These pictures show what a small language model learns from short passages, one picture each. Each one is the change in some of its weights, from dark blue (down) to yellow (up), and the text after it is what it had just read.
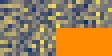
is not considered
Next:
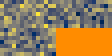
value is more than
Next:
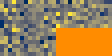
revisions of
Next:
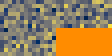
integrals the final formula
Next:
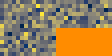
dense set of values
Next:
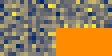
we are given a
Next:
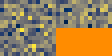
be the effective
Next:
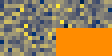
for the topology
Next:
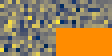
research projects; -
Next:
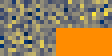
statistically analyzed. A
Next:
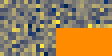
criterion in this sample
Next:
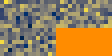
deal of labor
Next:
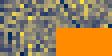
to 30 hours.
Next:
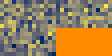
used to pay the
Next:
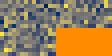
case is that with
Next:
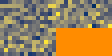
is obtained by writing
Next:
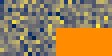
which exists for all
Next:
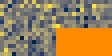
conditions, connection from
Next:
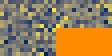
will have an impact
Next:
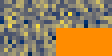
more periodic regions yield
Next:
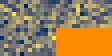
COBRE E
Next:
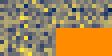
Proximal Point
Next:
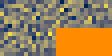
by writing it in
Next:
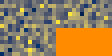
are some exceptions
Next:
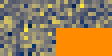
uses annualized
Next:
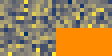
– OOCAP
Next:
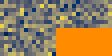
are time and
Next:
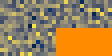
novelty we use
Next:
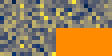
improved in cash
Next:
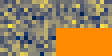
28. Please
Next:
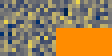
1 and 5 are
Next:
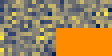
the {\em
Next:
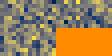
most suits our
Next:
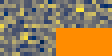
are followed by periods
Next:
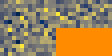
in Rivers
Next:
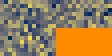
vector that denotes X
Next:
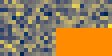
Oral and
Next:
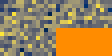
the capability of
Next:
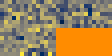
finite elements, stochastic
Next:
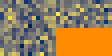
of closed-form
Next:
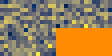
is a basic open
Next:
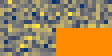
declare no
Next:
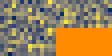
invariant to deal with
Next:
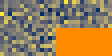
of the zeros
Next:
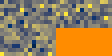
are handled by
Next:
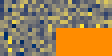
which holds for almost
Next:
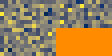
foundation of the
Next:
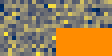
we manage to
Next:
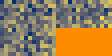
or denying its
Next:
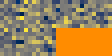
does POCP
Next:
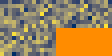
That allows using existing
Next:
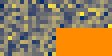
we write $$
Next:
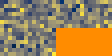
$$ is finite.
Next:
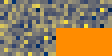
reinforced matrix as
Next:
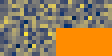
then we are
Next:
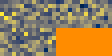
in this writing.
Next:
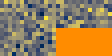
1\leq i
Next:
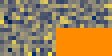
is the final /
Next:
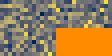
is increasing).
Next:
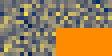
of Lie foliation
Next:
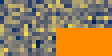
since the spectral type
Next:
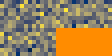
relationship between force use
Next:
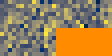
Cartier closure
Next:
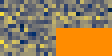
and S states in
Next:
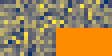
Similarly, validation
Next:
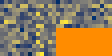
diet, and
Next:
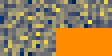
possible ways by which
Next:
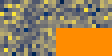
(and a quadratic
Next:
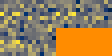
of Physics,
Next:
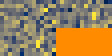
Design: The research
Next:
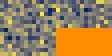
first limit. For
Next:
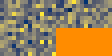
not the same as
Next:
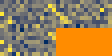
and seizure
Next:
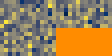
1 can be
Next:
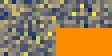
decreases, for
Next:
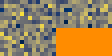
be the difficulty in
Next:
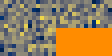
modules to injective
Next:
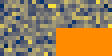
we arrive at
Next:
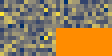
and the prediction of
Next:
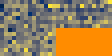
we find the structure
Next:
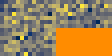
the requirement for
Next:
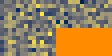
full name of the
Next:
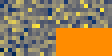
a collection of
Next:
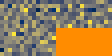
components. By combining
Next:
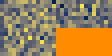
other features that,
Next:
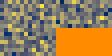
three surfaces of increasing
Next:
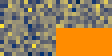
recall that if
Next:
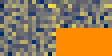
we can write
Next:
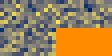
so forth.
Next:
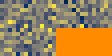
does not vanish for
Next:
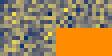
the convention for
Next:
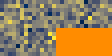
also stable if we
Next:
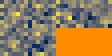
interventions for
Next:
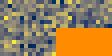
two formulations is
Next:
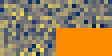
be established in order
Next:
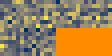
at the beginning of
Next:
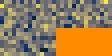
situation and response to
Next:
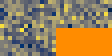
called {\it
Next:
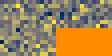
There exists a constant
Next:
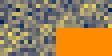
minor radius
